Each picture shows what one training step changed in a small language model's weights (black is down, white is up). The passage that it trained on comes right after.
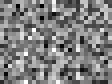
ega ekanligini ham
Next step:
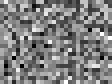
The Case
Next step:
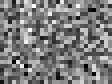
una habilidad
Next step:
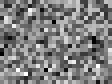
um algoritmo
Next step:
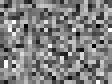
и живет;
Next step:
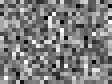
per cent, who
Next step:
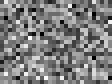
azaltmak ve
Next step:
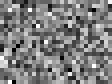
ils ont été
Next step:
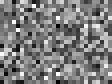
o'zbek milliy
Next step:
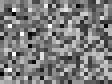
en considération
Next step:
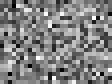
und sollte ein
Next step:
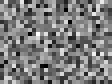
debatir sobre
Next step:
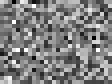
tili o'zbek
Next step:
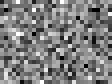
occasione per
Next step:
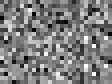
es la estrategia
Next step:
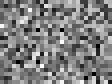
برای کسر
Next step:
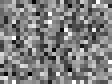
images of the
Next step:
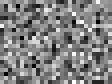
Abstract: The
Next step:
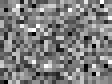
la zone
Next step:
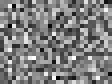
incorporada a la
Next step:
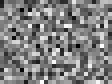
я слаб:
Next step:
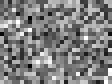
продукту или
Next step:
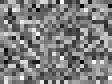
возникает и
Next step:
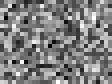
aceite o que
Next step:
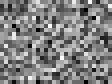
- разработка
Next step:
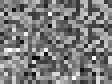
в разной
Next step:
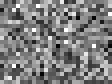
shartlaridan biri
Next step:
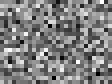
в I группе
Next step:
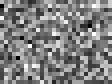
presenting since
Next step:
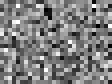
support of the
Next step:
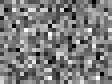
bisogno di
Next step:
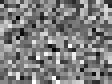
da análise das
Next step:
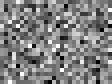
fincam nos
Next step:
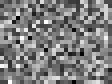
de contexto para
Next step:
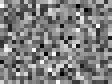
tashkil etildi.
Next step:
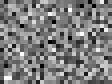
corresponde art.
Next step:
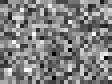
establecido para
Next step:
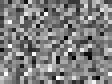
tratar a pessoa
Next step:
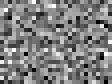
и корни),
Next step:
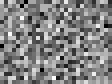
Fakat bilgi
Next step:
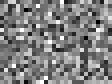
от педагога
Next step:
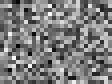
a educação constitui
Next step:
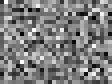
ayollar uchun
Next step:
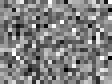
hamda ilmning
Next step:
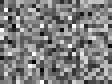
ceea ce permite
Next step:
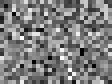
le processus
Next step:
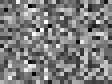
novela se
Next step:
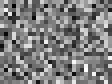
le pratiche
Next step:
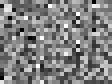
exhaustion in
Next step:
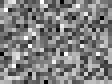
дробят его
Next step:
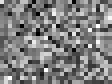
va diniy,
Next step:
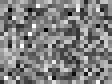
strategiyasi. –
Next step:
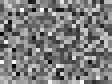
de educación superior en
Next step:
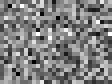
through civics
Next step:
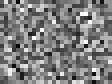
ser uma solução
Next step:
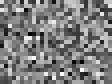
base para la
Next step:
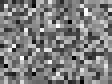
de trois
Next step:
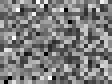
investitsiyalar va
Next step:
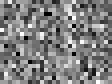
life //
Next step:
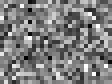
por la unidad
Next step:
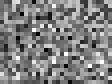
ки дар
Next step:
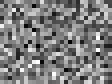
yangi darajaga
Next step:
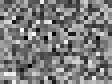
de um projeto
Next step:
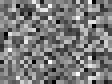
el conocimiento y con
